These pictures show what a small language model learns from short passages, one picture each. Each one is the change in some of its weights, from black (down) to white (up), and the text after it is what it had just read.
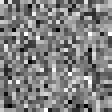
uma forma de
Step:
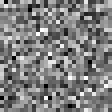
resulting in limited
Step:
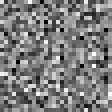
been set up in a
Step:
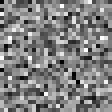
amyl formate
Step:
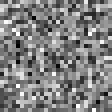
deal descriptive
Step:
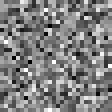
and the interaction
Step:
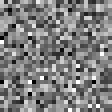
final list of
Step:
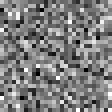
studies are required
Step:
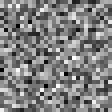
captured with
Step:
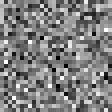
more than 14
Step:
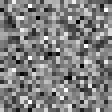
and the student's
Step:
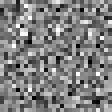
from boiled
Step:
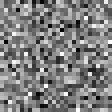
CH group score
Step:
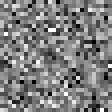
In [5] the
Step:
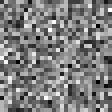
brut* –
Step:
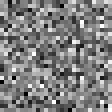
glass is a
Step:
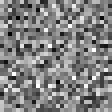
Mafia vom
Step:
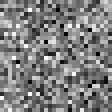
The majority
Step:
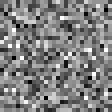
The Sterea
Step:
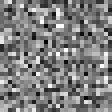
sequestration of
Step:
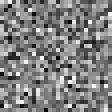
fuentes de
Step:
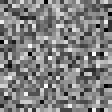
action potential
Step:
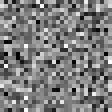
relacionados à
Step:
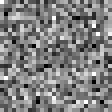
nature and are
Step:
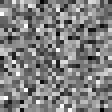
frenar el
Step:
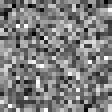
performance hinges
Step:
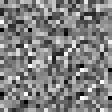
va boshqalar
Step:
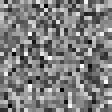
content is marked
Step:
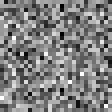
planning new
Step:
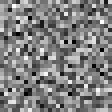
Web Tool.
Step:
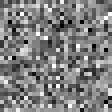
insieme a
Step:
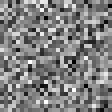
Journal of
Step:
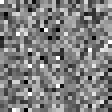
выхода на
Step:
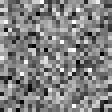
vegetation and
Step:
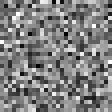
él sometió
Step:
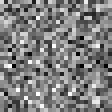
an overview of the
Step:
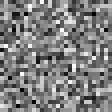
y de poner
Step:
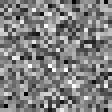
policies and
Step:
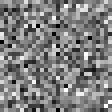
assessed any
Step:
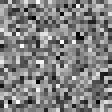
voto de
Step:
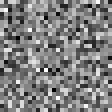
negativas, una
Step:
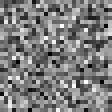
and approved the
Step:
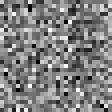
do Centro
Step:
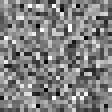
promotes the
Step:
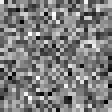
was positively
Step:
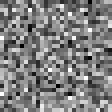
row of final
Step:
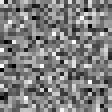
approaches to education
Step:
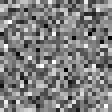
debe tener en
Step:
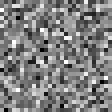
= 0$ as well
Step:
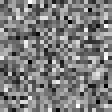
analyses that need not
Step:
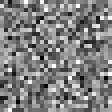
previous results on
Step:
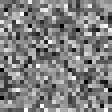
frequency of
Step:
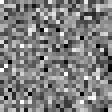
have been classified
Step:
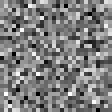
end of the use
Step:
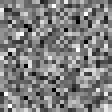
went through the
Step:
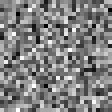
context, generates
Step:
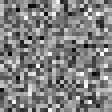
during normal
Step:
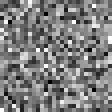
and 5 islets
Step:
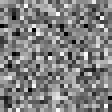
a template for
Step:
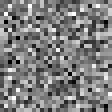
da infância
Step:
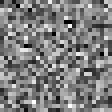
qual sei que
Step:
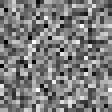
бу эса
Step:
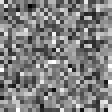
there are several
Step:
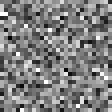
low latency
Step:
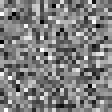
ppm lik
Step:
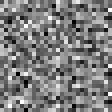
recurso y su
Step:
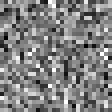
on nucleic
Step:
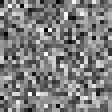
eruption of the
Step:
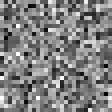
for example “text
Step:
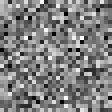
a slowly
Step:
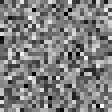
no início
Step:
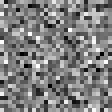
conditions [1].
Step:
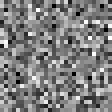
lead to mass
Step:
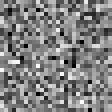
to allow the
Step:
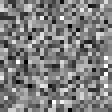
идут в
